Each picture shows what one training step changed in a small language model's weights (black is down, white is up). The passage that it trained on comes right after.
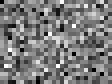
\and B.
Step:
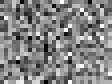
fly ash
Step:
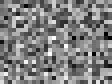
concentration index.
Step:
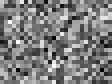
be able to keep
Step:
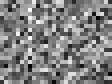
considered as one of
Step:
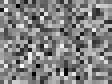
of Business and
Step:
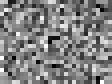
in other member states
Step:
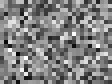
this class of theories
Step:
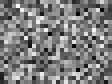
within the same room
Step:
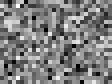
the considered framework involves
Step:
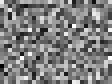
universe, the
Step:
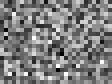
to mention here
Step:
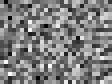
no significant impact on
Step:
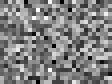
mismatches relative
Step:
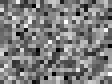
calculating the difference
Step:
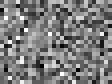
PM6 and
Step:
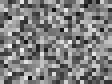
an important challenge before
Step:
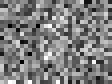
and Noor
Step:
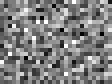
certified at
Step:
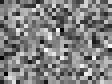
error associated with energy
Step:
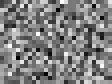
data or have data
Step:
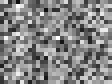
for time series
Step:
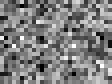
than recognising individual
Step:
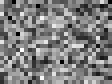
with other spins that
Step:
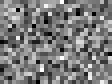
freely available
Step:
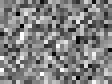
notation the fields with
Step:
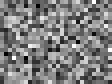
which yields the most
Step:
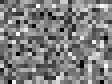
ability of neural systems
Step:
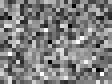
a small spot
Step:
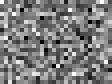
also point 3),
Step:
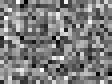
See the
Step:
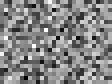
an approach using density
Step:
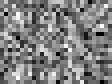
by DLR and
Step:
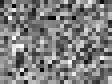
values below and above
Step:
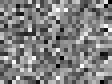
informed consent
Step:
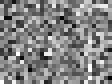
day of treatment in
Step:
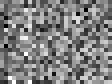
probe the effect of
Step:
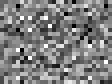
declares his
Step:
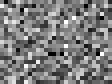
developed the extraction pipeline
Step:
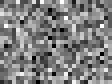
Manado Bay
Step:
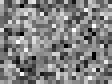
we apply the above
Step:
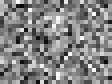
well as controlling
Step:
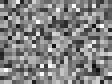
membrane (per
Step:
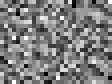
relations, which impact
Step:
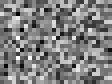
directions and conclusions follow
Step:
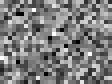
potential being injected
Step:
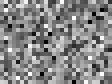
presenting our results
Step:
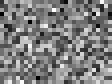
only one degree of
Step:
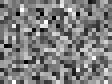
elliptic theta
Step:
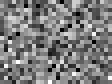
which is the
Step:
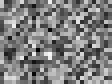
the performance evaluation,
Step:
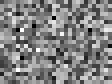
losses and environmental variability
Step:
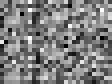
as deep features,
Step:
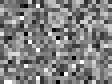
meio material
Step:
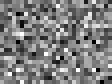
conventional conception of
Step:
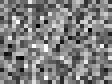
they have very extended
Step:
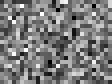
have fallen outside
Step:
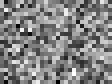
clearly observed at a
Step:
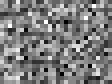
the broadest possible
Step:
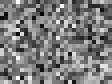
outlined in the
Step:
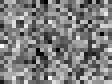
Management capability.
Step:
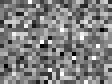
allows creating complex transfer
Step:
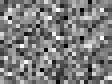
patient dose rate
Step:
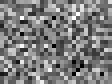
active interactions. After
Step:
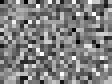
direct measurements.
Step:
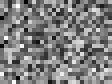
a function of the
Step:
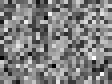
for generative app
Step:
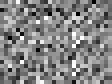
simulations. The fixed
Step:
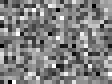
profound effect
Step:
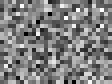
Government policy on the
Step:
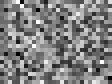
coefficient. Finally,
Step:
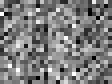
for the original scheme
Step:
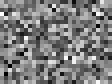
large numbers, the
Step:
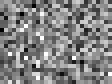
range $-3
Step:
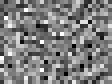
drainage system
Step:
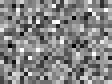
not rely on
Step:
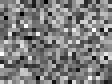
range as an orientation
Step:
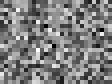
to mm flux density
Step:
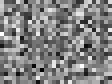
wood were significant
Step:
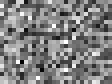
the indices listed in
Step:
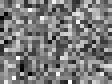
is given by
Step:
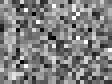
interests. Data
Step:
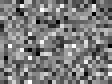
correct more than one
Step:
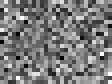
PCA components.
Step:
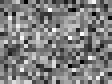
{Using} this
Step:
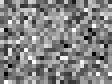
we adopt the
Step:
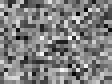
the momenta
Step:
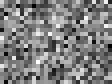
In our work,
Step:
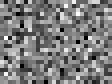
complex manner the balance
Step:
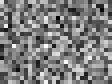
but no evident
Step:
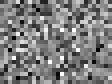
However, in this
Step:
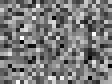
principal opportunity of
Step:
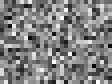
alternate current path
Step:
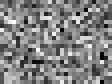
the mixing entropy.
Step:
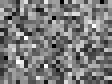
graph G ,
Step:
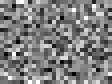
increases linearly with
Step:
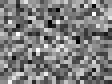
most of the time
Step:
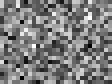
about where the data
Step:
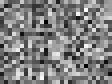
at training the human
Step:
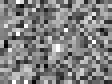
works well with such
